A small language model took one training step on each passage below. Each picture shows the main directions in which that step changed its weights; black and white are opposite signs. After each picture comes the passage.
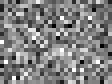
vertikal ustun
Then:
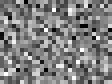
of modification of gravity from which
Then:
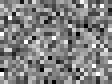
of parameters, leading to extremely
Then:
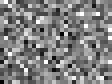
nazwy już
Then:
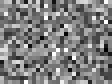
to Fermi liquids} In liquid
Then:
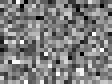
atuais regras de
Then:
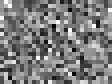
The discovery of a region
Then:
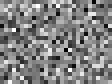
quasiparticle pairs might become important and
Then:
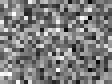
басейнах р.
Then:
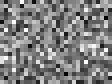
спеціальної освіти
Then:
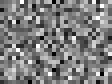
ma'no jihatdan
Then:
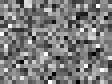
in the 6d internal space:
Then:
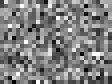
is giving in each panel.
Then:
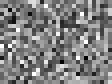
teamwork skill. In
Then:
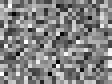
der Stadt Bern.
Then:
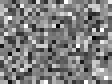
gravitational-wave background within the
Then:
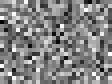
القيم الدينيه
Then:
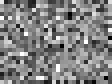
the SWAP step is just
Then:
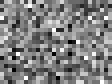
начался процесс
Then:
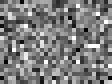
the singular manifolds of $\vec
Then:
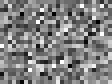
ushbu mavzudan
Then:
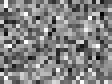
coletando informações de maneira
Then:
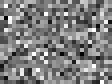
en voor een winst zou
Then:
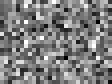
“Mañlayı jeti
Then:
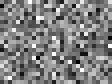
je bila zbirka
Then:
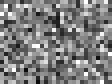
the reference frequency only, much larger
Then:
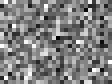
gapirib, shunday
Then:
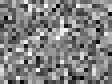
institution of Science «Research
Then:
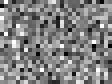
zu finden ist. Für
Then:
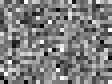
de envolvimento das partes
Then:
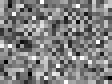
namunaviy dastur va
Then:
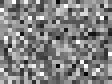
phases (\eg solid and liquid),
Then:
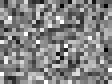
uso das tecnologias como
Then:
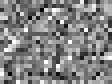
машин и Сети
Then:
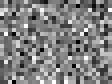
results have not been presented previously).
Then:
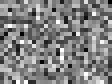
energy positions of the shoulders
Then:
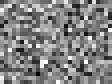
dispersion corrector (ADC)
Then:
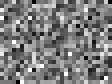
N\}$. The problem is now
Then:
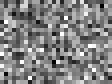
como representam e que sentidos
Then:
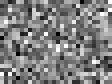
maximum of the projected surface.
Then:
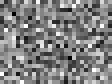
chama a atenção seu
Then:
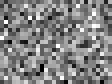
– це важлива
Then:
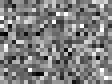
an rms noise level in the
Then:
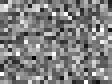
a geographical area of the
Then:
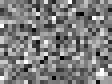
high precision photometry from the
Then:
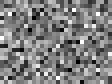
we now introduce two effective fields to
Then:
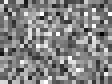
temáticas, principalmente
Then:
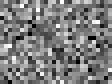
local strength is made to grow at
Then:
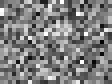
illustrates image generation with the
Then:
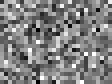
the sign of $Q$ and
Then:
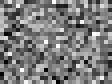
de sistemele referitoare la
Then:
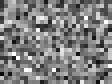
at isinagawa ang
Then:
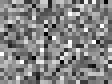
all involved bodies play
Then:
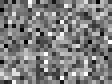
qilib qoldirishning
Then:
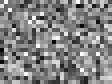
por OLIVEIRA,
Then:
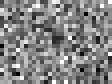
physics is found. What could
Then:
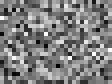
as we are interested in the
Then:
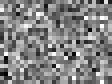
Höhmann S,
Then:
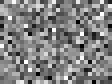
amplitude with the one quoted in
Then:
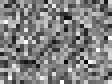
the fine-structure emission
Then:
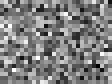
a Schwarzschild black hole are derived
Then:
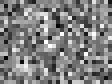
a, after absorption of the first
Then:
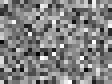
by contamination in each image
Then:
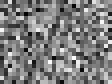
{ Magenta and cyan
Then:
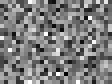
talaba-yoshlarning ilmiy
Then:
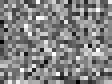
mahalliy budjetlarni
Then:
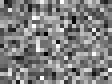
whose character is poorly
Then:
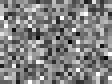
volt a cél.
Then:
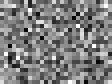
indeed be expressed independently of
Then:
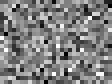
из этих препаратов
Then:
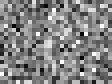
7. Самошенко
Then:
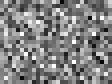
como ator em diversos
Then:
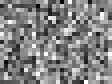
30 times lower than the sphere,
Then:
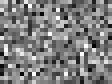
process of* foreign
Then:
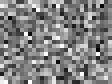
perpendicular with the form
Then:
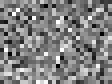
келтирилган: ...
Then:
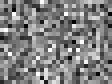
can have contrived to avoid
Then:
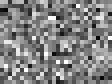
entropy always increases and that its increase
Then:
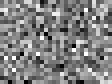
from HOM experiments -- and
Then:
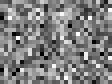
в той или иной
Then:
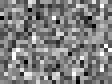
korrupsiyaga qarshi
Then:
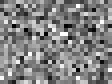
of Adolescence and
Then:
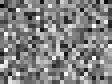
definição consensual do
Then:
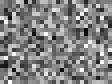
equation of motion cannot be reduced to
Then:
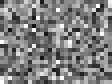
graphs can mimic the
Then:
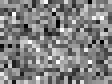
open flux. First, we
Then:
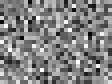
portfeli" texnologiyasi
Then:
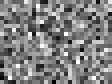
significantly is about 2 orders of
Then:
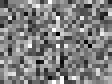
justified. For the calculation
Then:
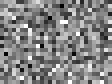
the rotational and translational
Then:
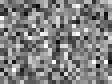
final momenta are discussed.
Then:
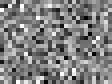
que recebeu grandes
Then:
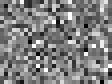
the accuracy of the method in
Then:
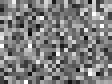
joriy etilishi,
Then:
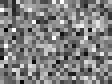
- Apriyanti,
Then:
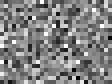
shakllantirish, fanlararo
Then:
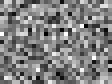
que se conoce como
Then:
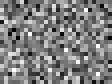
for different arrangements of single
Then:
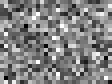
introduce a new form of the periodic
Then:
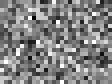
ravishda tahlil etib
